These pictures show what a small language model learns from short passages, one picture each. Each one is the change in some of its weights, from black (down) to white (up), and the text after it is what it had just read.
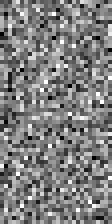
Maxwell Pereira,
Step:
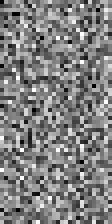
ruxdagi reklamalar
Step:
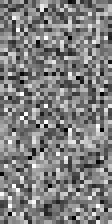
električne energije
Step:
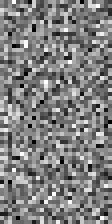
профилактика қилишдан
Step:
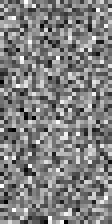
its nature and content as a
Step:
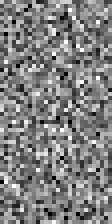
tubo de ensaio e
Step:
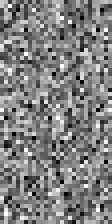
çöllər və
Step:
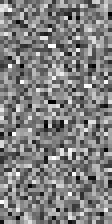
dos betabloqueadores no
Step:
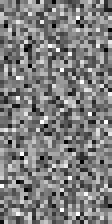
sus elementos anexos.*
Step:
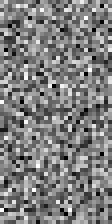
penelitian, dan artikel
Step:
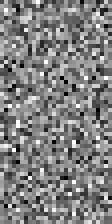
usullar qo'llab, uni
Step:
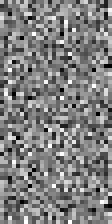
dat het ten behoeve
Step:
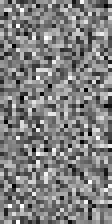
baloldalt, mint
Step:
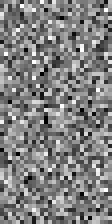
настоящей работы.
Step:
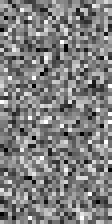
сферу муниципального
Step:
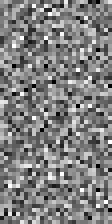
подтверждает мнение
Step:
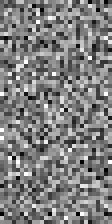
was united to form an
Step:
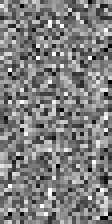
undan keyin ijobiy
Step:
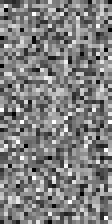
Erdoęan S. Klinik
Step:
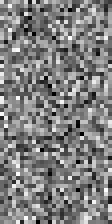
número de gestações.
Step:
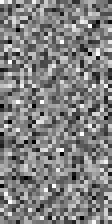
колективності. Так
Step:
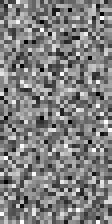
à offrir des sessions
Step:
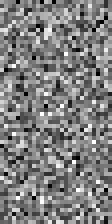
completamente desconocidos
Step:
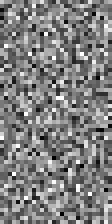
e circunstanciada do
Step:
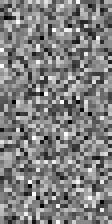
vaqtida shikastlangan
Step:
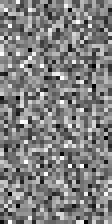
os direitos humanos e com a
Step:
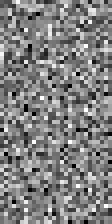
vue d'assurer la
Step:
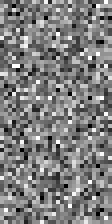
sífilis congênita
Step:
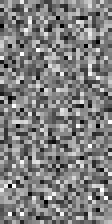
ularning yangilikka bo'lgan
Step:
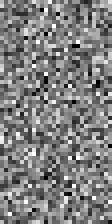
Artikel mengemukakan
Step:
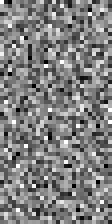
u yoki bu turidan qaysi
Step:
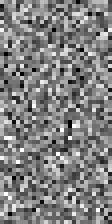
iqtisodiy choralar ilmiy tahlil
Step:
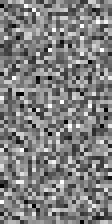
aantal onderzoeken
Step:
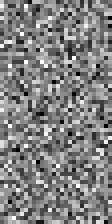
investigación de las motivaciones
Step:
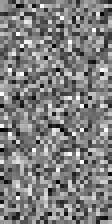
pregăti cadrele
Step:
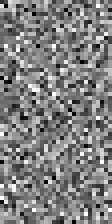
// Hypertension. 1991.
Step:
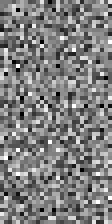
(2013). Personality and
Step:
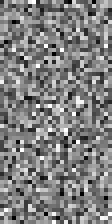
minas. Comen-
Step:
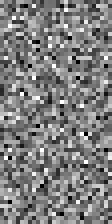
на правах владения,
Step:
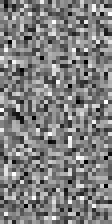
auch der extramuralen
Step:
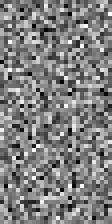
corrupción, la desafección
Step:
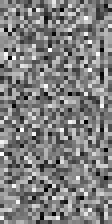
минг йил) сабзаот
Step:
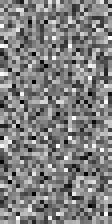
a um espaço físico
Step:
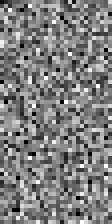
political climate in the
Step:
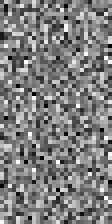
sobrecarga depositada sobre
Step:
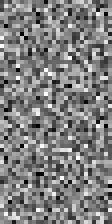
la mayoría de los textos que
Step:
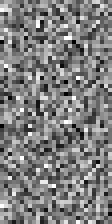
o'quvchiga mana shu
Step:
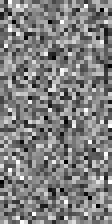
de rentabiliteiten van
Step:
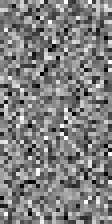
бар науқастардағы
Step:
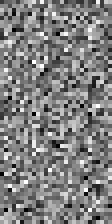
теми зумовлені
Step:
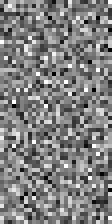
ilustran el proceso
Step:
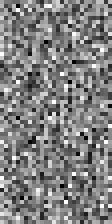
forming a motivated,
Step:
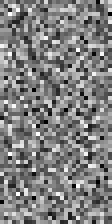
التدريس) قد بلغ
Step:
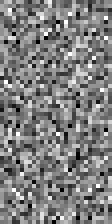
família, sabe?
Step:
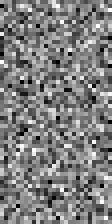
prática artística.
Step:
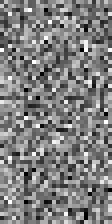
основанные на принципе
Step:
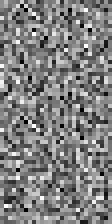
sua relação com a rua.
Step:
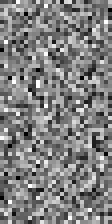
Profesor activo en el nivel
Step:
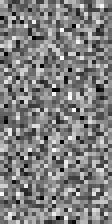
Hamroyev Sherzod
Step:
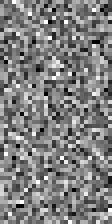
Так, бісектриса
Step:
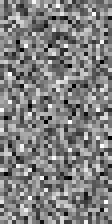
menjadi karyawan
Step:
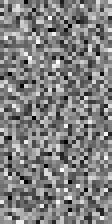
c. Moldovei din 13
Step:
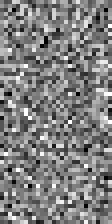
тўланадиган тўловларни
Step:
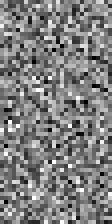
yo'nalishda amalga oshirilgan
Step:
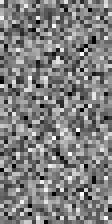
dos ambientes virtuais
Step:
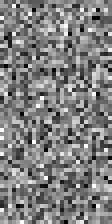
it was held that there
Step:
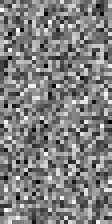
Аннотация. В данной
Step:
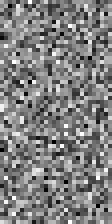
tayyorlangan, lekin
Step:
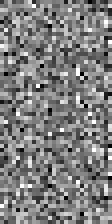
seguintes instituições:
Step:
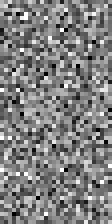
kehidupan bangsa
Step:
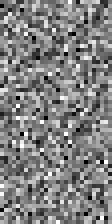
hutan (Rahmadania,
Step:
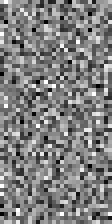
contribution of microbial
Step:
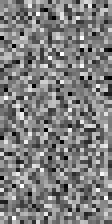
perbuatan yang dilarang dan
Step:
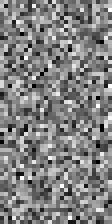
Освоение времени.
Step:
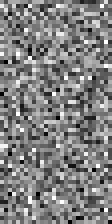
biri sifatida ko'tarila
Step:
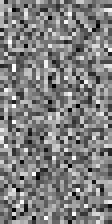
kreativlikning quyidagi
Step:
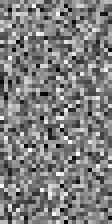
Hozirgi kunda O'zbekiston
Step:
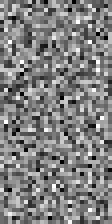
mai elocvent exemplu
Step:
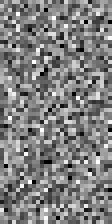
на момент релокації
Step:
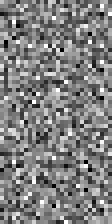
un corpus lírico de una
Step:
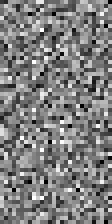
присоединения часто
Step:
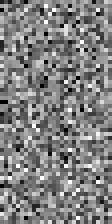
en la lista de participantes. La
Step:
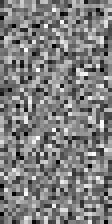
contribution esétudiante.
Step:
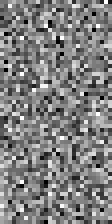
faoliyatiga, nazariy bilim
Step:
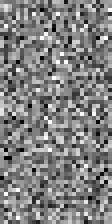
tartib saqlanganda
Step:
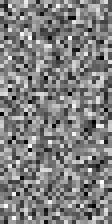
que afecta a niños en
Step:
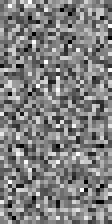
30 % gacha oshirish
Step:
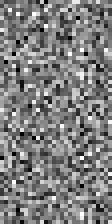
memperkaya aspek
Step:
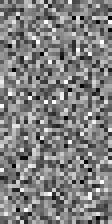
margarana ini I Gusti
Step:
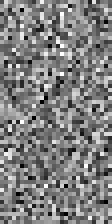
смисловий наголос
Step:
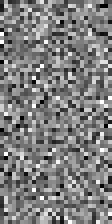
партнерами. Він
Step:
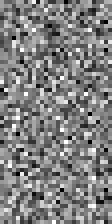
objeto simulador,
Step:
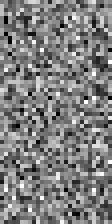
5. Архипов
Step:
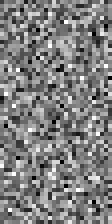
ectopic este indicația
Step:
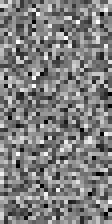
СРСР 23 червня
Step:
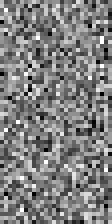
principais tarefas do
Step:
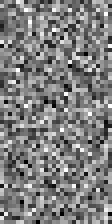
ser de lo mejorcito del
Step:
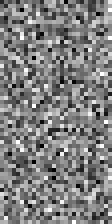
отримання знань,
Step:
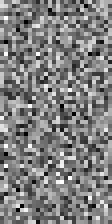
non ci saranno
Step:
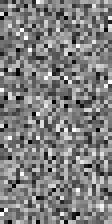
tecnologia, educação,
